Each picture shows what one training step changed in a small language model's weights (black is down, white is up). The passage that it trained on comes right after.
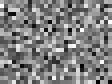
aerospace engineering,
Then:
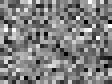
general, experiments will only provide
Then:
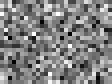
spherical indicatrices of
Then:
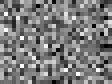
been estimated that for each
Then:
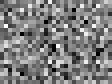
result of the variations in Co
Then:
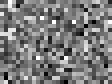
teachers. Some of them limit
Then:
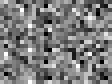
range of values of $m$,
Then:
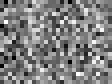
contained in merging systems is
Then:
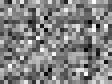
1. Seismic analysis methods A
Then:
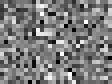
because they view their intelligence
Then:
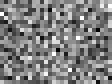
analytical and numerical methods. It
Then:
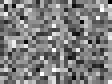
of decays). However, a significant
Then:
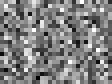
in Table I. TABLE
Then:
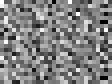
A protean range of
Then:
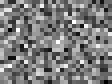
Theory | act |
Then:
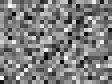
For example, if a respondent
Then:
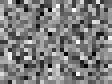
Berlin, where part of this
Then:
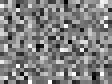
Professor of the
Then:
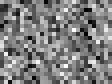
was the processes of restoration and
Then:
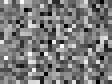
\quad \mathbf{S} =
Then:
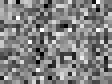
which feeds into the idea that
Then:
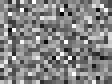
Russia) for 20
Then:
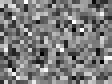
effective in capturing the dynamics of
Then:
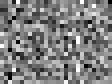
the last couple of
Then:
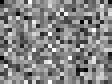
are important. Multiplicity
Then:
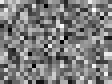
climate services innovation in their
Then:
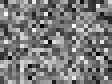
treat the uncoupled
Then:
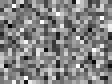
can be applied to detect radiation
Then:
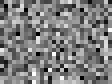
yo'qotilishi bilan
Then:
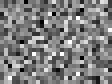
uzluksiz tizim
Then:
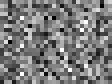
distance in light years added by the
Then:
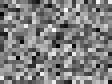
be hesitant fuzzy
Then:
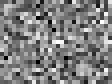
cânones da casa
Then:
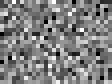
in radio, approximately 20
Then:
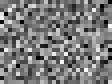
2.1 AD HOC
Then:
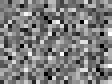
level data one-way analysis of
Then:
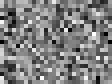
masslessness let us start
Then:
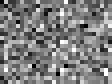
для органического
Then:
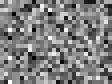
need to be exchanged by
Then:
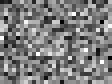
massless fundamental fermion limit
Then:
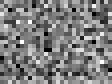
being charged at a range of
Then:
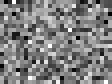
yuridik fanlar
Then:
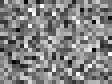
blood tests(4).
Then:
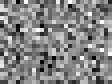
work in a team, while in
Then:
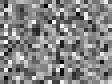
Community of Practice and
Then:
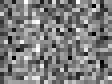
возрастом и
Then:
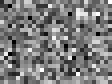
contribution is governed by
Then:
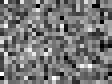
гулхани ҳам
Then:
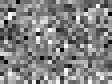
negativ natija berdi.
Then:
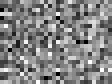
most likely present early.
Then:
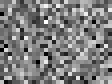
model will make it easy to grow
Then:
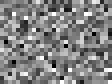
os mortos, para que em
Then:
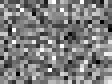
riesgo de discutir
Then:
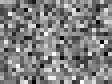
inson xalq orasida
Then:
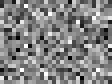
Mata Atlântica,
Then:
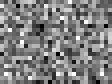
for the first time. We
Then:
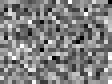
Samarqandga kelishi
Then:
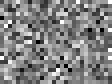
aqueous medium due to the
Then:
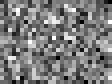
by taking oral care, also
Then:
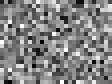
which consists of items of
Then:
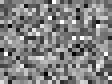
and approaches to designing sports
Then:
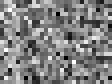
piezo actuator and
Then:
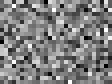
stable stationary channel conditions,
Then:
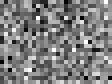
Grid Table 2: Printing
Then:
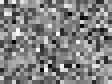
elderly gentleman,
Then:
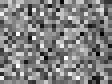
to manipulate the position of
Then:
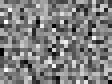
problems, diagnosing
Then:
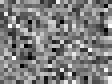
Humanidades del Canadá
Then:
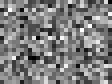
eingehend zu
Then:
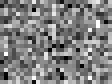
phase are investigated by calculations based
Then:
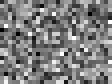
serve different groups of users
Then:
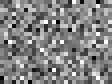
Mobile App “Maria
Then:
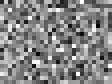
with truncation errors in
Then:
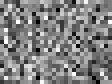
steps: analyzing the
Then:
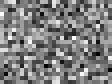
well as clay soil which make
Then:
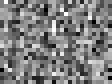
17.51 Hz. These results
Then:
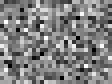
in the plane containing the incident
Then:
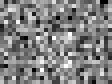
triggering factors, and
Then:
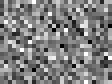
families of fibers along
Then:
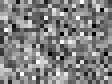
$\langle p_{\mathrm{T}}
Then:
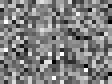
phase-noise floor
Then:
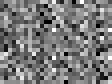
in terms of effective parameters defined as
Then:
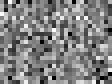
three parameters on the solar heat
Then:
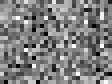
and the minimum energy structure for the
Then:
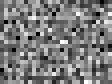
Lorentz transformations. To show
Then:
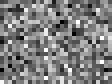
of improving self-study
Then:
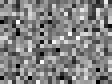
as observed by Cox and
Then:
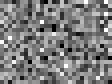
quality control, documentation, and
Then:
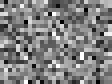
quantity with the induced overall
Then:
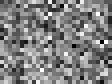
publicação do livro
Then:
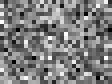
for cometary bodies,
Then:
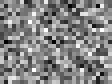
oshirish strategiyasiga
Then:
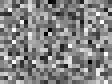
"full" implementation of the
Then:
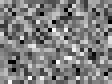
with a particle having an
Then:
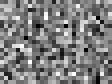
and the mass of candidate jets
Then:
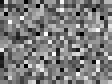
muhim qismi
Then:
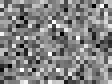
**priority should be given to
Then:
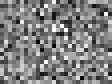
ва алайкум
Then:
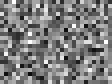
17. Voltaire.
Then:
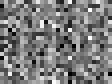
to help shape their industrial
